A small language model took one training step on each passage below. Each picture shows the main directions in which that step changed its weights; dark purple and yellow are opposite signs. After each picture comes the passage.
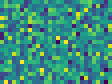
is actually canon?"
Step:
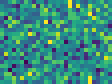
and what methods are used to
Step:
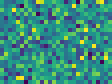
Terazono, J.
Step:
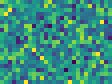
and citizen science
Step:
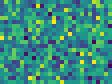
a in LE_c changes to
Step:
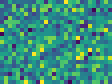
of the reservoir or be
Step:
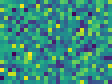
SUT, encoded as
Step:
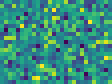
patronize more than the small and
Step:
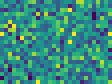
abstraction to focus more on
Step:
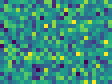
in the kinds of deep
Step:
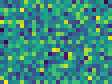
some newspaper houses
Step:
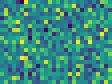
that determine possible winding
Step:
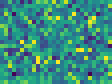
β_j are distinct
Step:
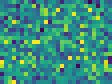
and reproductive health and
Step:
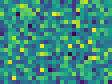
an active interest have moved
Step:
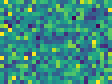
again in the third
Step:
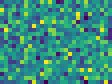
transversarium was determined
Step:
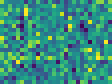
India on behalf of
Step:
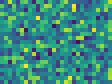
data; - data processing; -
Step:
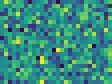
performed over the descriptive
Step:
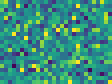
location factors by creating a
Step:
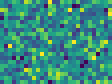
Prathima Institute
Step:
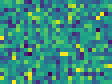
subject to further research using
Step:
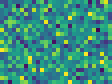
of freedom has
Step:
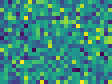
extrinsic factor had a
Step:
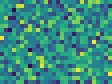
TUC's DMP
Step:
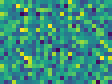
The claim then follows
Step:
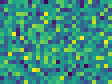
directors (i.e.
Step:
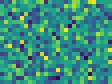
badge. FAIR
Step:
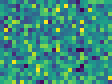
and meeting all learners'
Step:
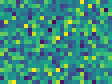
the adhesion of cells to
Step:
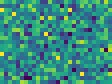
corporate governance and
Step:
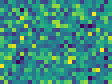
and the hatcheries were
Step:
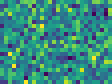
Manchester University
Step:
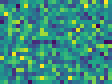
percentage, production and density
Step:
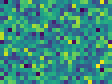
goal of NASA's
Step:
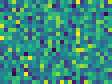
analysis eliminates information on
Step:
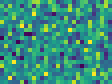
process by which people learn and
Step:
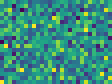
date has relied mainly on
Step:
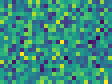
often the cost concerned with
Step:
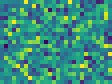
the selection of a career is
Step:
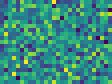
actual, potential or perceived
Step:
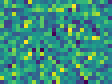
Islamic educational institutions
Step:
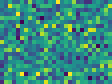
annotation planning
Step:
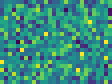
Landin, N. R.,
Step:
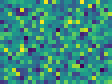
the identity of Santal.
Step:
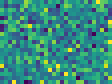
is designed to refine and
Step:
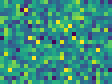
should produce almost similar and
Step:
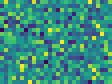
induced the expression of
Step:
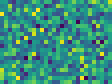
**when you should**.
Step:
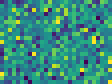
of the Third Annual
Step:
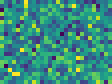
higher priority of being
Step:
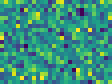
according to the degree to
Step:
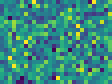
Appropriate equalization
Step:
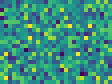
to take fresh
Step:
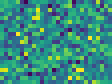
various departments of the
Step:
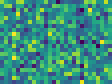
understand the function and its output is
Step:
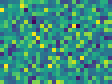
The micro-RWELL,
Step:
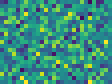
out. To increase the accuracy,
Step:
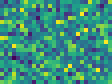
some important aspects of the building
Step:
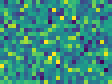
showed no significant ($P
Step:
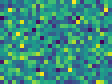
a narrative study of
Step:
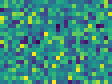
can affect the rate at which
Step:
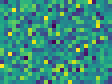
researcher worked with only
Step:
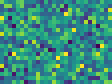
space to set a boundary
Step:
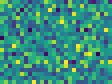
not too far from the mean
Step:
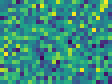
a project and motivation in
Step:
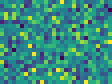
agents in cultivating
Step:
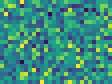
Further, separating rice
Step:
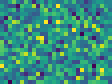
and to enhance agricultural
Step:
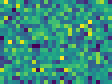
scenarios considered in this research
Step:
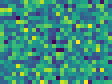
browser has emerged
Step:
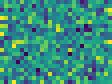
is and will be a niche
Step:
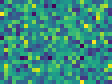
to demonstrate how music could
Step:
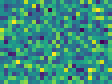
the expansion of the given
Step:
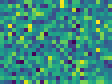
electrochemical impedance
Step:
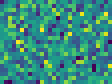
relevant, they could be
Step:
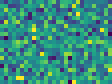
tumours. The
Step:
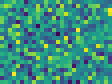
this study, we have explored
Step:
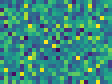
to have equal participation of
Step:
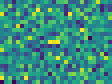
The geometry of the
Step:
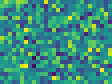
reading out the letters from
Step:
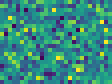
and mobility, while the
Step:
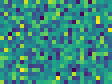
However, the variety of test
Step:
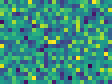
diabetic patients, after
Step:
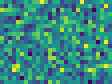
my future career. Writing
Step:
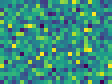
education implemented today do not
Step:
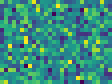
M considering $\xi =
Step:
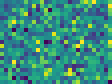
the design of the marks of the
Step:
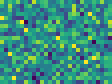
will be 'no'. This
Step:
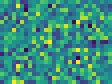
levels of management intensity over periods
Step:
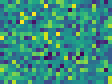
coin must lie on one
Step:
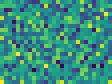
been chosen over the other
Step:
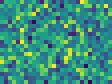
their claw tufts and
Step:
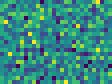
pumpkin seeds
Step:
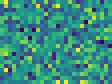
composition are very essential
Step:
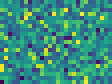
turbine (momentum
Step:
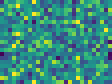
ant nest using web
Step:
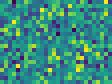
criminal activity, the
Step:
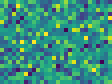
number of score points
